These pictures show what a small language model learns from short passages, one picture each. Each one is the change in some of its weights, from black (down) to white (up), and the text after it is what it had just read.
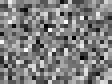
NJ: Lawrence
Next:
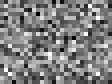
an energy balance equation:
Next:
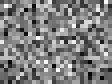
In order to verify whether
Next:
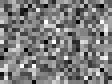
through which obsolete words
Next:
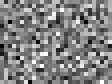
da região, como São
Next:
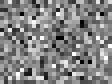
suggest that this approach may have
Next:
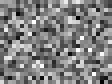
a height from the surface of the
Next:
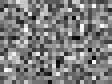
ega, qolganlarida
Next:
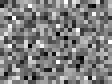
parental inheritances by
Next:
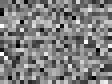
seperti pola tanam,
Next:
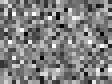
xlabel={SNR in
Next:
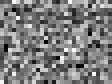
results here. Setting the
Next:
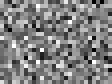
berish, ArcGIS
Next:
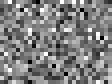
Keyingi keltirilgan
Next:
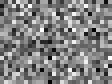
masalasiga alohida
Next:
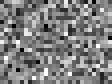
tidal effect from the
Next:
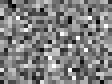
in the HV scheme, we
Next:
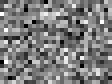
Sky Model simulation software
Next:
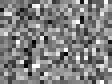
Therefore, in Planck
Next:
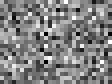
multiplexing techniques will be
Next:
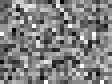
distintas regiones, a la
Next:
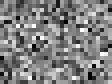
that a peculiar
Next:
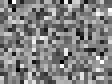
section of the SpaCal
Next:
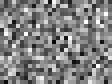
is about 20% less than the
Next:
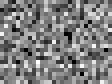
existía, pero solo
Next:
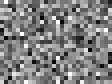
the components. All the interactions
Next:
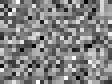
xalqlarini yuksak
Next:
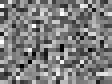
radiography and tomography.
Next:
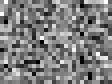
traditional methods. The optimal
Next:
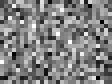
chegarasini aniqlashning
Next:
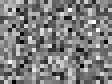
remaining components of the Bloch
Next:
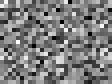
O‘zbekiston Respublikasi
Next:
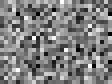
spectrophotometric model
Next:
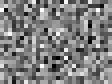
prioritization of the needs
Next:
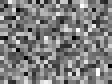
tuzilishga ega:
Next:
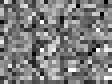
К.: Наук.
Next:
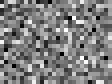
raziskav - V
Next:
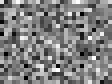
there is a discrepancy
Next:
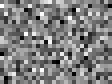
the maximal signal difference between 2
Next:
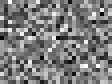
clavado (Soil
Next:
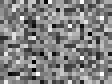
\begin{abstract} The
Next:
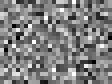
the 4FS results. We define
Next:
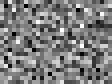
Dikilitaş ve
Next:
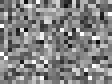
эди (ВАШ
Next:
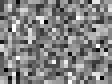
has been extensively
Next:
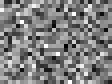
má oclusão e a
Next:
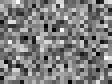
Vaidya problem:
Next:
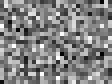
to the author to type for the case
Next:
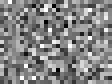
and also some contribution coming from the
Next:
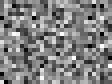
provide evidence that the proposed
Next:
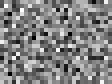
is linear in wide range (100
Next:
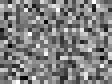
with progressively
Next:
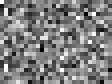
(ver tabla 5). Tabla
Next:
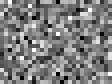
full nested cross validation
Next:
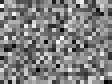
tomonidan maqsadlarni
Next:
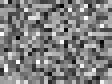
de toda la vida
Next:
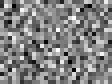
is remarkable that the relativistic
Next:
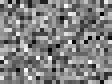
data for which ground truth
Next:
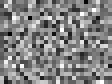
V couples subspaces corresponding to
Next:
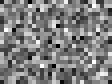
unirradiated case,
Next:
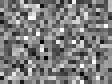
Baia Coelho,
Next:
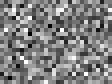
A refractive index dip
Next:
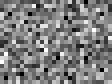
different (p-value <
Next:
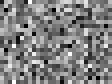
the pseudospin
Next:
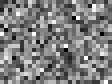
un profesor competente,
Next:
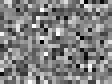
early diagnosis of
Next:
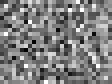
scheme, as shown in Fig.
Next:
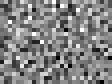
is the Rb--Rb
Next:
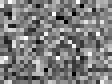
„kwaliteit van de
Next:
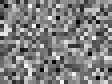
first-sphere coordination symmetry in
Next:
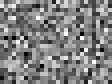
Relying on theoretical analysis,
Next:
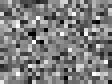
theory. We hope to
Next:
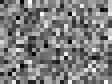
ипнинг узиш
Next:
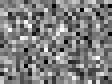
real-world networks we need
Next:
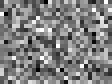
we expect to be able to
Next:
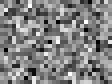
inverted. Therefore, the quantum
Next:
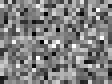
wave function. 2. It
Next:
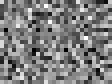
%. Por otro lado,
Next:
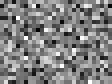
linear amplification (which is then based
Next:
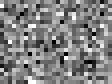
just mean that you are more
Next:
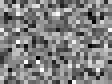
практикум по
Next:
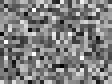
P., y Banchón,
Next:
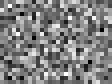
to the single track
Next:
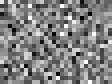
PIC and sub-assembly
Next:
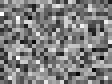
by Vaeck et al.
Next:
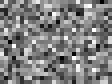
picture the conductivity
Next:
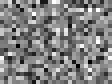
дій.* Більше
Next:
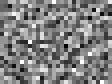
o'z isbotini
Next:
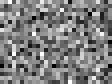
rivojlantirishga qaratilishi
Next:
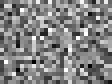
is one of the three possible
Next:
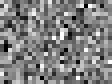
are biologically plausible.
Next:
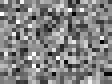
quasiparticles (or
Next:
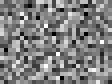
two subsystems.} The scaling
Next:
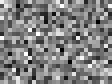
the cloud, in home
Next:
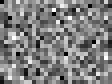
the simulation whose results are shown in
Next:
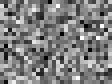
aspectos que podem ser investigados
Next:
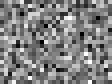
ice regimes independently.
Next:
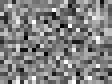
are consistent with the bound state calculation
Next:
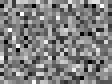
it may be wise to explore
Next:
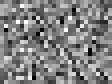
the cross-correlation peak.
